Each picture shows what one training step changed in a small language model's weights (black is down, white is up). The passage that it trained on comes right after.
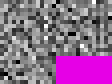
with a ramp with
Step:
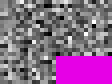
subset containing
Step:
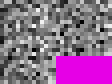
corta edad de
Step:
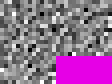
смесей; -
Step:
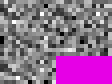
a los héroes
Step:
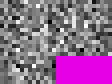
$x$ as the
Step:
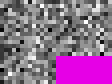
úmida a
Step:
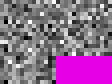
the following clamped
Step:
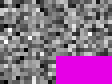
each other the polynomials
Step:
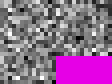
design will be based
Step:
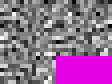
ишонч ва
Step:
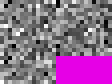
loops on the
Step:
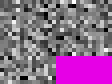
needed: for each
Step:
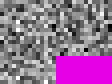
inductive)} iff
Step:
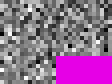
on the associative
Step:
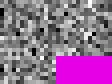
a structure into a
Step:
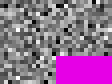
urn $u$
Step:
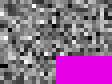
an isomorphism of
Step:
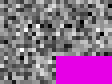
derecho y
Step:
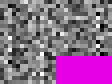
educativa em
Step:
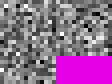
Negeri 7
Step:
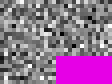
glucoses des
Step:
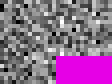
lluvia y
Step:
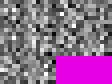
the linear differential system
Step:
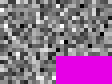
them are treated
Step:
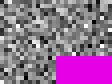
\(\sigma \in
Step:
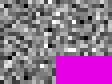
circulation and
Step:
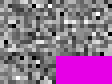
et les $k$
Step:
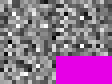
It remains to
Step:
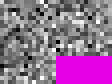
será obsoleta
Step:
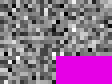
of treatment of
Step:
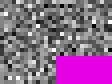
containing $7$.
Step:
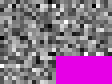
locally presentable
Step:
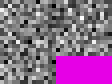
6 at the top is
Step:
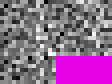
educadores y
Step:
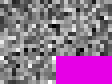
under the evaluation
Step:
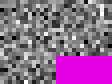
es considerablemente
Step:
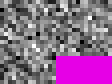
para la ciencia
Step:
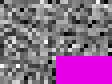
examples, we
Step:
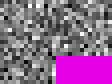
disponer de una
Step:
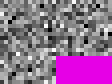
convergent power
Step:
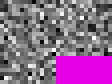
will adopt the
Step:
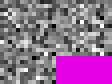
definition). Then, for
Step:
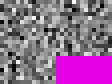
Darcy problem. As
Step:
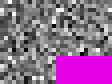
как компонент
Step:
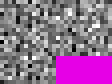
*Traces in
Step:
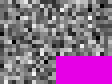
**O compliance no
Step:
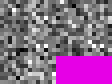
general classical groups over
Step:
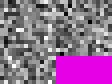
of philol.
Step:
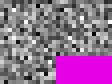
construção civil
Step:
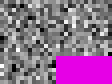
$Z=\tau$ and
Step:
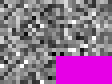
we just mention that
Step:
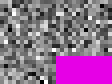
this paper is as
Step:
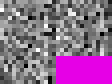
papers, such
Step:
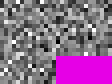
once (in the
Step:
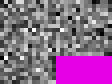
ADM mass of
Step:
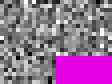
El TJUE
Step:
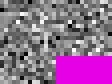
fantasía del
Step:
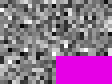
worked for the
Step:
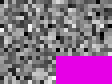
therefore, isometric
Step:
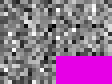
by taking free
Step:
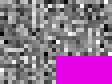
pelo Comitê de
